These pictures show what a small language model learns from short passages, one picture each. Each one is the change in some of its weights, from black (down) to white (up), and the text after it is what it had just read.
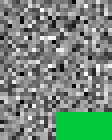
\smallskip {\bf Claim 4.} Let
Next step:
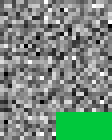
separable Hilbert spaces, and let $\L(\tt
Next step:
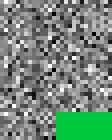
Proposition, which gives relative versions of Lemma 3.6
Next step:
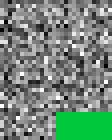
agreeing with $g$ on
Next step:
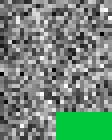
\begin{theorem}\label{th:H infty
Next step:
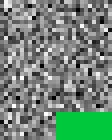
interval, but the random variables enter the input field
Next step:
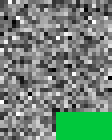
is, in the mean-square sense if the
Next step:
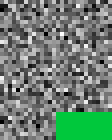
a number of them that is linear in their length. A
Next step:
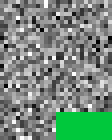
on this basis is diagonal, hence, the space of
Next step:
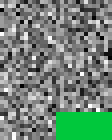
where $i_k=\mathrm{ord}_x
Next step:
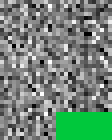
every $k\geq k_0$,
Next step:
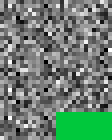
cette note est d'\'etablir
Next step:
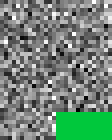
the torus overlap on each other without
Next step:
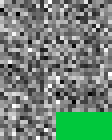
such that their integral closures have embedded components and
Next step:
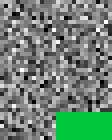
element always has jump deformations to all other elements
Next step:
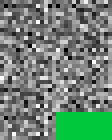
of finite-dimensional representations of quantum affine algebras},
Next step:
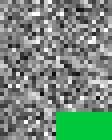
the latter expression, the tensor representation simplifies to
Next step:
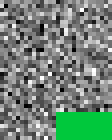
events, the maintenance costs and
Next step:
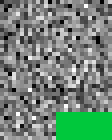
< \delta/C. \end{equation} This
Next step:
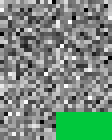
of coalgebras, and then dualizes to get s
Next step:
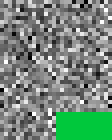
under taking limits. The last assertion in the statement
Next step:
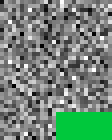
Lemma \ref{concentration}, given any $
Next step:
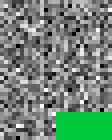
Je remercie tous ceux
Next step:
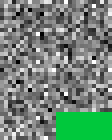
measures $\mu_{k,\ell}$ are non-negative
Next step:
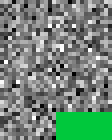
x}_W$ indexed by $\p$ is
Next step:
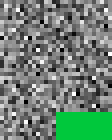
integer $h$, we define the product sets
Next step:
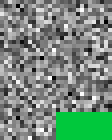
to $\left\vert G:H\right\vert
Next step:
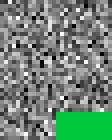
X_2,\ldots,X_t$ with coefficients
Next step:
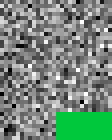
underlying topology to be a tree graph. For such
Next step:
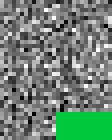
generically non-filtrable. In contrast,
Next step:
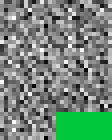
Osborn loops like
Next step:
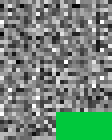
we can derive one more important property of
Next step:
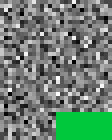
bundle.\\ Osserman conjectured that the converse
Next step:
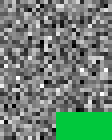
holomorphic maps deduced from investigating these spaces are
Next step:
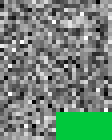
we obtain a homeomorphism $f$ of ${\Bbb
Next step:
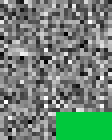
say that a prepositive cone $\CP$
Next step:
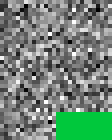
$-1$ in the row and the $1$ at
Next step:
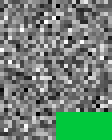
of general finite abelian groups $G$, it is then natural
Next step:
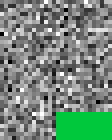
In view of \eqref{b2}, we see that
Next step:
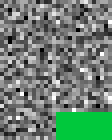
and the Scientific Foundation of
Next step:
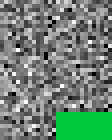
probabilistic techniques involving Brownian
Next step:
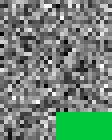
of the side of a pentagon inscribed
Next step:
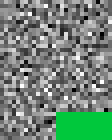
has property RD by Theorem \ref{principal},
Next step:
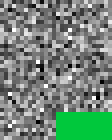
on the complexity of $S(\gamma)$. \medskip
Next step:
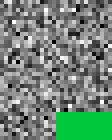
connected hypersurfaces in projective space, providing that
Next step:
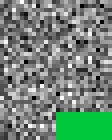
the patch geometry of $\hatO_i$
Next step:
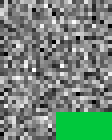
(\ref{finite}) uniformly while preserving
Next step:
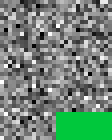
reference solution $(X_t,Y_t)$,
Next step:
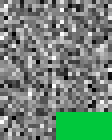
same time. \red{We considered a fairly
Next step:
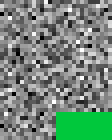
\in (1,d_f)$ such that if
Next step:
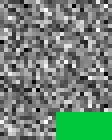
systematically generalize the KRnet to
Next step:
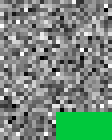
\ref{L01} (resp. at least one
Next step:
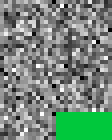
results recently established in [8].\par \medskip
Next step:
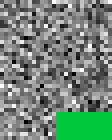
first of these as the second claim can be done
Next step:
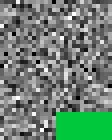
shared e-scooters or
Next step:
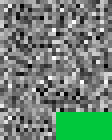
and $cd$ vanish as those line segments move
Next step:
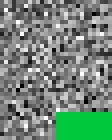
computed in \cite{GMH}. The expression of
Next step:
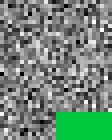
\begin{equation*} \begin{aligned}\displaystyle
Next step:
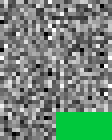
is represented in the standard IEEE 754
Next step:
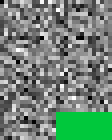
[6] by I. Singer will be our main
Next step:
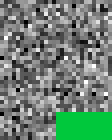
multiples of 3, i.e. not all
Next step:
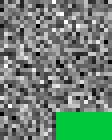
as the dimension increases. These are a handful of
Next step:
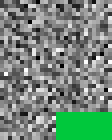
be $n$-dimensional $\mathcal{G}$-manifolds
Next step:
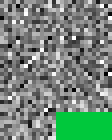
recurrence equation (SRE). Assume that $p
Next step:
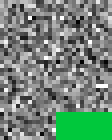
the generating function solution~$\bs Y$. If the system
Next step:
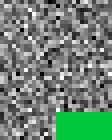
of increasing tableaux of shape
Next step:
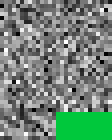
of the following system of BSDEs with
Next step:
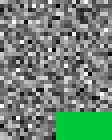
of residue lies in the ring ${\mathbb
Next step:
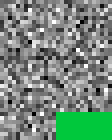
particular, for such a distribution $P_n$ and
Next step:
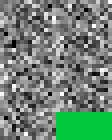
logarithmic norm for B and compare to
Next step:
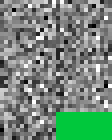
\psi _{n}\right] \right\Vert
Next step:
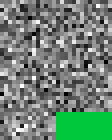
\iff all their localizations are isomorphic. \item
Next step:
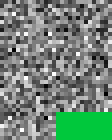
$A$ by a square centered on the
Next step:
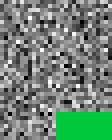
conventional generation expansion model reorders annual
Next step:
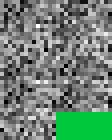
\begin{figure} \centertexdraw{
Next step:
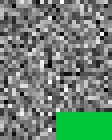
$B$ is so. But there do exist local boundary
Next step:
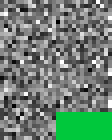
the same distribution. The non-uniqueness of
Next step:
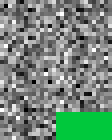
the third absolute moment and variance of
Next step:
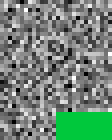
\bigskip When $M=0$ this is the classical
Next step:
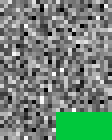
G,\partial_i H\geq 0$ $\forall
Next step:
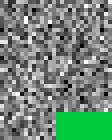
a function $u : \Sigma \to \R$
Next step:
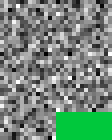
When $K=1$, then we have a standard
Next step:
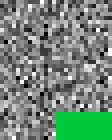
\partial_j - x \dotp \nabla$.
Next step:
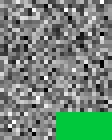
inclusion map $S\to\dlim
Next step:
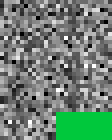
vertices $x$, $u-v$, $\bar
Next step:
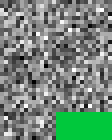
\vsp \NI{\bf Theorem
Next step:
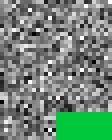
\int \tau (s)\,ds\right)
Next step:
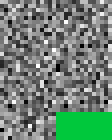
adjoint $\mathcal L^*$ of the operator
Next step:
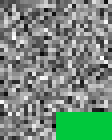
0\leq \alpha\leq \beta+\gamma,
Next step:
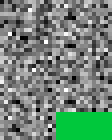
conformal packings is a harmonic function
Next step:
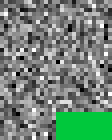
the case where $\alpha=1$ and $\lambda$
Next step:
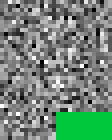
This twisted $K$-group depends, up to
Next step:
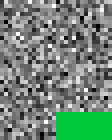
explanation} \label{expl} We provide
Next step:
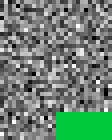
that is $Z$ divided by the area
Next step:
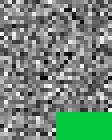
research, inferential theory for hypothesis testing under
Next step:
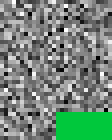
Conversely, Hahn showed in
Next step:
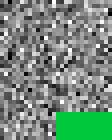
= \tilde a_{1,0}^\varepsilon
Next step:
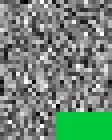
it down to $X$, we get the following
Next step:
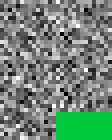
and the push up principle ceases to
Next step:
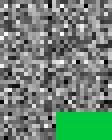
Abel's purported counterexample
